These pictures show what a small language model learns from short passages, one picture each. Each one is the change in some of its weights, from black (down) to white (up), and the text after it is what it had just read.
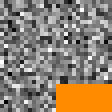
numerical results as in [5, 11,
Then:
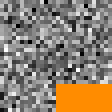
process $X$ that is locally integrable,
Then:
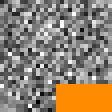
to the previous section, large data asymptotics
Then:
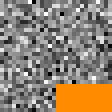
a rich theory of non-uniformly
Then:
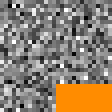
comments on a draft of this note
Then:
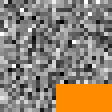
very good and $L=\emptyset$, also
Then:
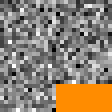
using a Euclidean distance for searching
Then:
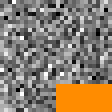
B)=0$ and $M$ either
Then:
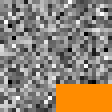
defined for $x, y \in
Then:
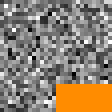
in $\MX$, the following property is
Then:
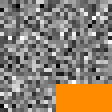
f_k^{*} \right) \qquad
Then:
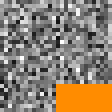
the small powers $p^2$ or
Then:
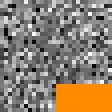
}. \end{equation*}% For the
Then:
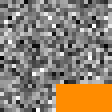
and then the extrinsic and intrinsic
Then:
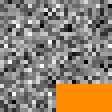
\ge \alpha_2$, for an
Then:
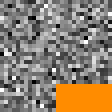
vertex of $H^{\varphi}_{1}$
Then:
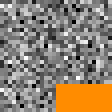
create two new half-edges.
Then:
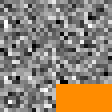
of the adjacency matrix of
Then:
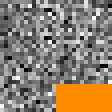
& \overset{\smash{\textstyle
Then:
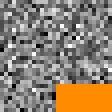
admissible ideal in $\GpAlg
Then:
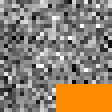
the partial derivative itself is zero. Because central
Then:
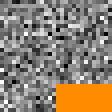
$\lambda \ge 1$ we have
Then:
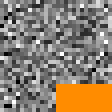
$\lp(\fv)$ is more complex
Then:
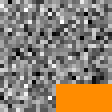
< \infty$. Let us consider the
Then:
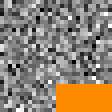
but note that~$h$ is
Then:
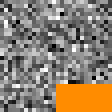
of interpolation we have $p\ge
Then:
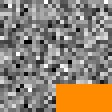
in \cite{MS}, which originally
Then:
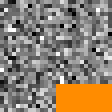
of noncommensurable
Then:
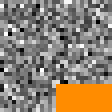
actually a condense form of
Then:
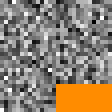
stable $n$-pointed curves of genus
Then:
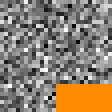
equivalence. \end{Proposition} \Proof
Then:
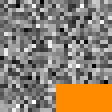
solution operator (i.e. the operator
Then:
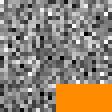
\in \mathbb{R}^{Km
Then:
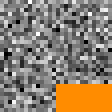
obtained by adding a path of length
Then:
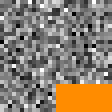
So the domain $D$ is a possible
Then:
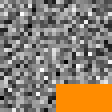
as well. It follows immediately from the definitions
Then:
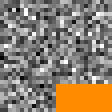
may use the logarithmic limit set to determine the
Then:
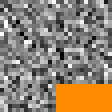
of the solutions for the classical infinite families of
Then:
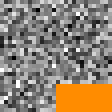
(a root), not unlike how the
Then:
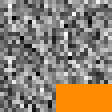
on nearly degenerate quadrilateral
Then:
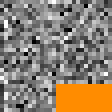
of these manifolds. In \cite[Theorem
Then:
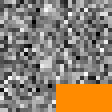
$A_\ijj^\alpha$ defined
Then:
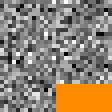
be decoupled as \be
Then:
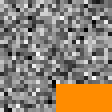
elements on a piecewise quadratic approximation of the geometry
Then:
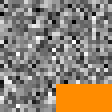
invariants of Bertrand curve of a
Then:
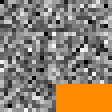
$\varepsilon$-Nash equilibrium. In order
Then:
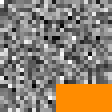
Xia are with the School of
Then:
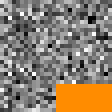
Therefore it's easy to see (cf.
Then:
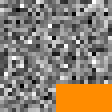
In (arithmetic) genus zero,
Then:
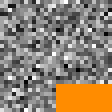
commutative. \end{definition} In our
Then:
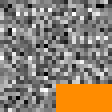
be found in Supplementary
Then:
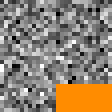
with the usual traces instead of the quantum
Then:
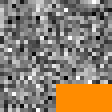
say by an amount equal to $\ep
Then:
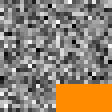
summing to $n$. For the more
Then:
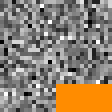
Chamayou} {\it "
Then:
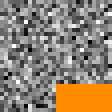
continue examining the properties of the finite
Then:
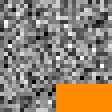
to the above ones and represent the tensor fields
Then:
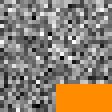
any $\ep>0$. Moreover,
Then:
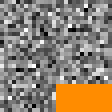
this is established we may apply Theorem
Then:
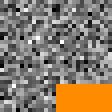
adiabatic procedure creates a
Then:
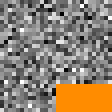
error & avg.\ runtime\\
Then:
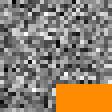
unstable and stable invariant manifolds. For these
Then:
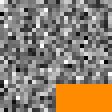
follows from the definition of $U
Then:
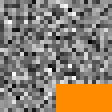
results. As we look in more detail,
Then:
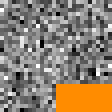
K$, then $g\obr
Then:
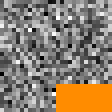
$1$ not equal to $x$
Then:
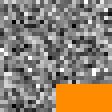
digraph $D$ is a tree in
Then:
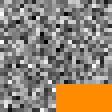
both $S_+(n)$ and
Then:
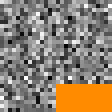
& \text{NetworkX} &
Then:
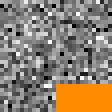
\preceq d$, meaning that $0
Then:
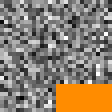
in Figure \ref{fig: bijection
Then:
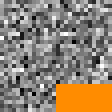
the population; $i$, the number of
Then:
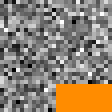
open map $f\co \R
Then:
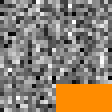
example of a theorem which can be proved using
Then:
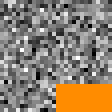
must start or end on the shadow
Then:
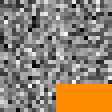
if $A$ is a free
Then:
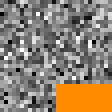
splits at rigid large branches. Every complete
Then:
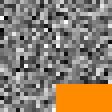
First, since $q\in
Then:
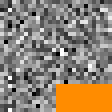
a grant of the Israel Science
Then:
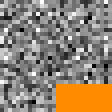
local model for superschemes.
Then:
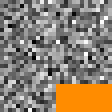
and hence commute. Therefore, their
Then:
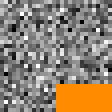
(a) and (b) stated in
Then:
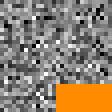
longitudinal circle of the torus.
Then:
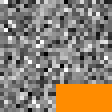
Hence we complete the proof. \qed By
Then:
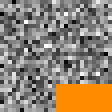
at $\Frob_\pi$ and
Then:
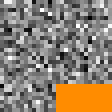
uniformly continuous. **Lemma 24.** *Let
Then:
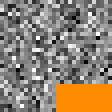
dimensional Hausdorff measure. \begin{theorem}
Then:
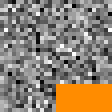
\ref{ulm} yield Table
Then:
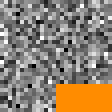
solution $u_f$ to
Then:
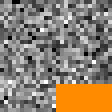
section backwards, we obtain a proof of
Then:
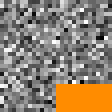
that simplicial categories, quasicategories, complete
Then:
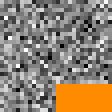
path from $u$ to $w$,
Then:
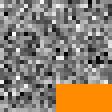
a new category of mathematical physics which has been
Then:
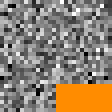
. \end{equation} If $t
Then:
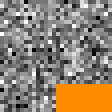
\widetilde g_{\gamma\eta})
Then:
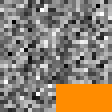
cyclotomic polynomials. For
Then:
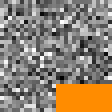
that $\mathcal Q$ is $\mathcal
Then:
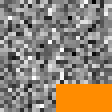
\eqref{Transformed 2D
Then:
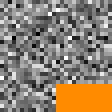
\nonumber \\ &&\qquad \leq P
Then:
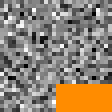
divisor, that is, the locus of
